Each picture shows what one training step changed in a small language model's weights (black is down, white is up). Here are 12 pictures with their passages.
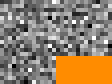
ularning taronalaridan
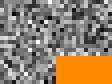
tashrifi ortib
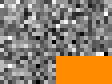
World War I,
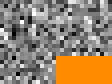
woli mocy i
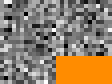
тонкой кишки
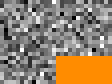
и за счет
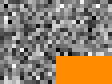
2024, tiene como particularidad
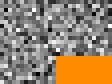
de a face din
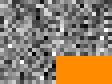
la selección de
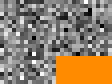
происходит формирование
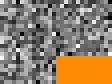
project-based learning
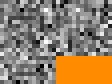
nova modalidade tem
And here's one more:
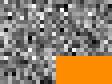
forme juridique qui
